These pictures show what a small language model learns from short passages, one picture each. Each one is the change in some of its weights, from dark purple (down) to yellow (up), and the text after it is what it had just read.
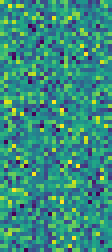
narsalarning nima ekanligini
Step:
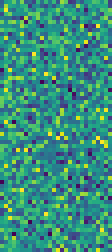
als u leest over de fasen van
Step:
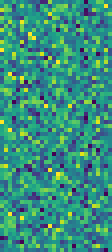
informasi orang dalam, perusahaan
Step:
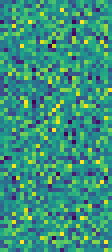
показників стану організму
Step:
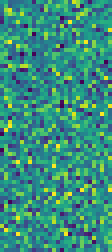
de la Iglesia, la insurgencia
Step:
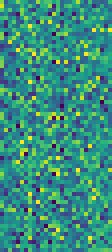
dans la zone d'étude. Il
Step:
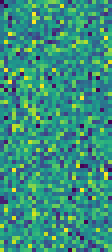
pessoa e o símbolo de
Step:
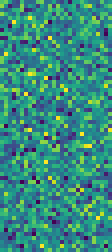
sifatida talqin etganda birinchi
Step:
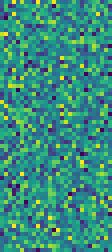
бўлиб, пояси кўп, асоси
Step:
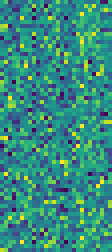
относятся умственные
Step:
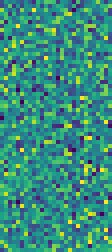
da câmara funerária;
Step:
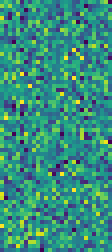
kartalarni tuzishda ko‘proq
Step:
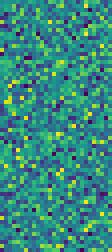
melakukan perhitungan untuk menguji
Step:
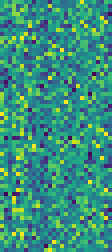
Matejko. Miłość
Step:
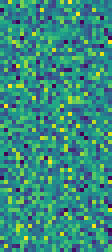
у қайси модел асосида
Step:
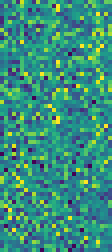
Miranda, Zesty,, 2025)
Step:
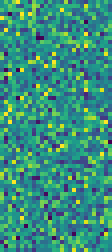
«интегративного знака»,
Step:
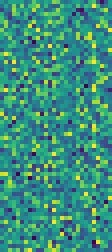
MHXS) asosida buxgalteriya
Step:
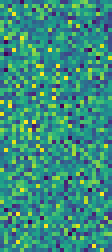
po'stlog'i yoki kakao
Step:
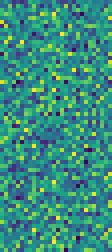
itens fundamentais a serem observados pelo
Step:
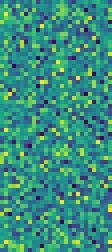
chiqaradi va zaxiralari cheklangan.
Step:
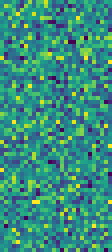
dönülemez bir askerî
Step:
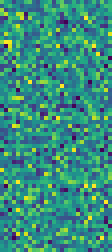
арифметических операций,
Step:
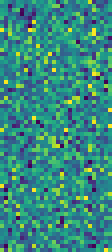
through grammatical and lexical
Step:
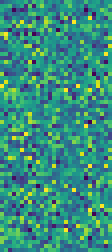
Dra. Virginia Pineau -
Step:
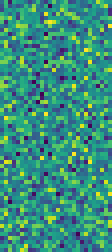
el mundo de las redes sociales de crear una
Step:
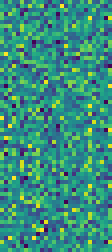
ITS APPLICATION IN
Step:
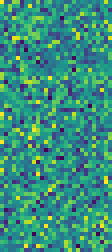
yirik ilm-ma'rifat
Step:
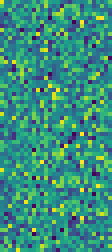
бўлмаслиги керак. Агар
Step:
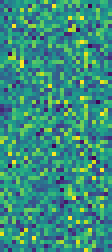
The document cover features a
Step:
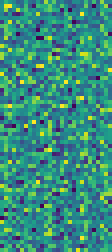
com TEA**. Revista Educação e
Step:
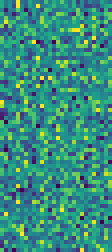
san'at namoyondalari yetishib
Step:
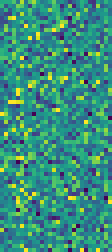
olardıñ ózara qatnas
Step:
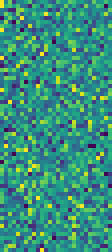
листя і квіти, плоди й
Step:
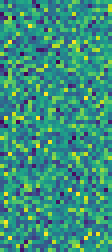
a identificação de associações entre variáveis
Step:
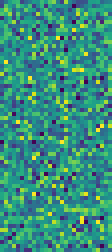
саме на графічному рівні
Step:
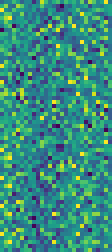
ale część placówek
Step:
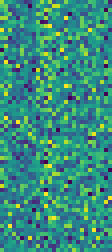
за допомогою препарування
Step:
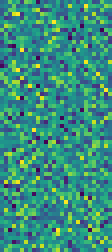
yaroqsiz holga keltirish,
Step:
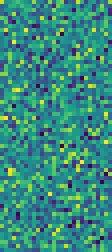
вазифаси қўйилган.
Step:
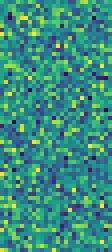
va moliya vazirligining tegishli
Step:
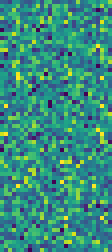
eksperimental metodikalar ishlab chiqilgan va
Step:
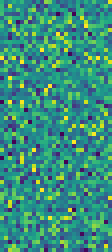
обов'язку працівника, який
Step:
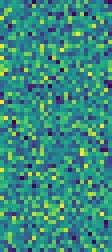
роли в современной культуре.
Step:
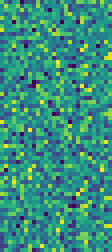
- Hartmann, E., &
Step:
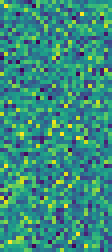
Progress*, sehingga dapat
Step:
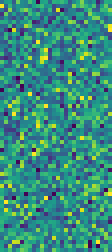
maqollarining har xil mavzu guruhlari
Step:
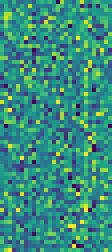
gerektirmediği halde irade
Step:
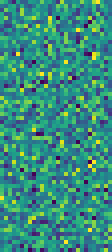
Orolbo‘yi mintaqasini
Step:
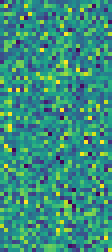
las coordenadas de los contornos, y
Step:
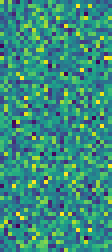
abordant de façon critique et en
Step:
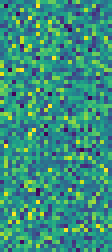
as a systemic tool of the Russian
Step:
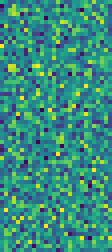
obraz. Uzoq o‘tmishga
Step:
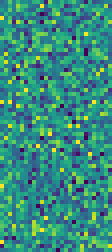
базальной части ножки.
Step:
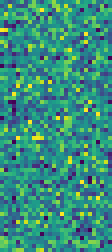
distillyor suyuqligi hosil
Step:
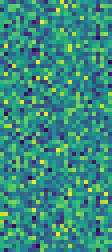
standartlariga moslashtirish asosiy maqsad hamda
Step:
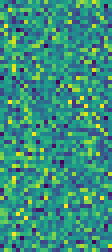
Uygurcada Kökteş
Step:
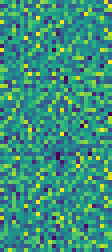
was dat onderzoekingen bij de
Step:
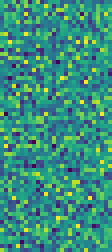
& Hampden-Thompson,
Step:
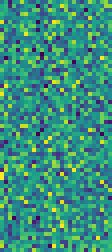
FACTOR (RESEARCH
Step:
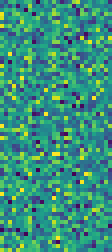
BAHASA ARAB Rp.
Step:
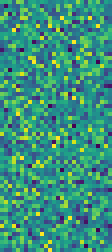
ma'noda Shoyim
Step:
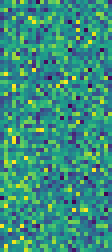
ialah wawancara, analisis dan
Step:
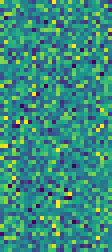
налягане, диабет и
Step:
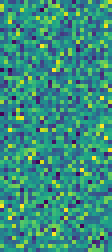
Сыромятникова Л.И.,
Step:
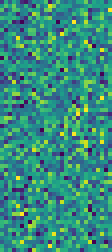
Transfer*, 2022. 11. Cantner
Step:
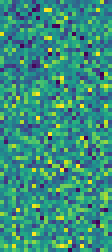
fatores sociais e biológicos da
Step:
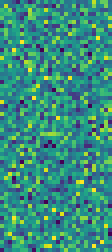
pues esta obligación se entiende
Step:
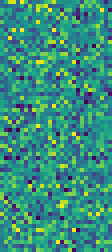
кода по ТН ВЭД. 2.
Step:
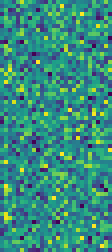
y saludable física y mentalmente ha
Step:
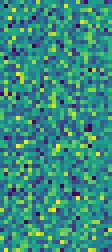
superior. Mientras el social, hace
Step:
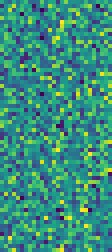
Witterung bestimmt. An allen
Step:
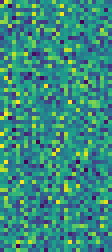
ilmiy tadqiqot ishlari va manbalari asosida
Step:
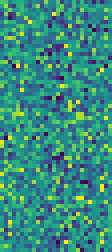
способы организации и проведения
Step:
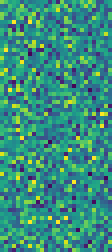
barcha narsalarning bog'liqligini
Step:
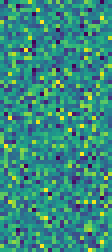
los criterios arquitectónicos o
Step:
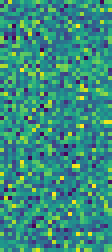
a tutela das regras disciplinares e
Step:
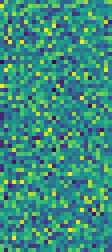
adet tescilli (141
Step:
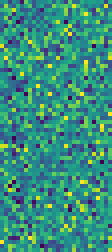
яка наповнена змістом та
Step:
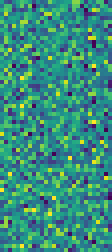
yang masuk ke dalam tubuh manusia
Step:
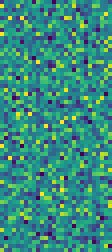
совершенствуют целый ряд
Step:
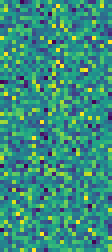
Terhadap Fungsi Dan Tugas
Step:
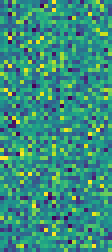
балок по р. Гостьонка.
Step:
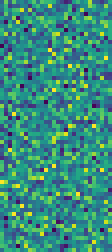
Bulletin of Kharkiv
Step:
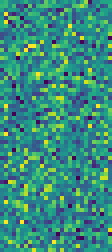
utilizadas durante a reabilitação após um
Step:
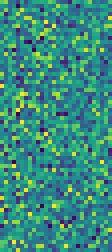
ko'pincha shifokorga
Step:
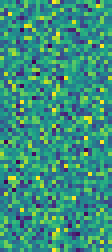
A. Haidt). Figure 2.
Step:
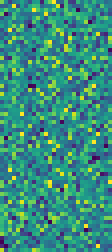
- Ubal dini A., Jacimovic
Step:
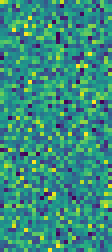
onregelmatigheden binnen het
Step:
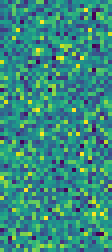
von Ökosystemleistungen und
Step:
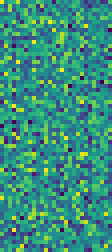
bolalarni o'qitish) masalalari bilan
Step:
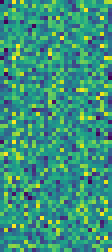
al dan niet schijnbaar, een
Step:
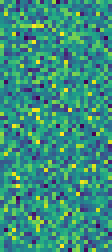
jamoatchilik nazorati
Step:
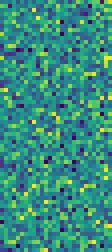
как одинарный удар,
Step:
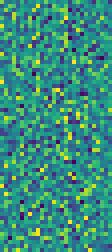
la Universidad Michoacana de San
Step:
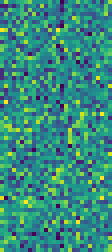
een irrationele factor. Het
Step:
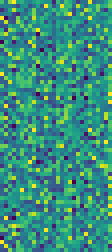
ва малакасини ошириш курси
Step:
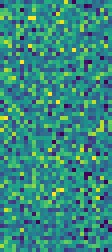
играју ђаволи,
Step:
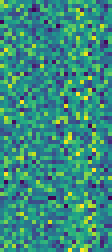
la acción judicial más allá del
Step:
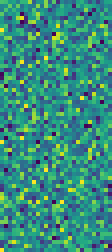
beradi. Chakana savdo
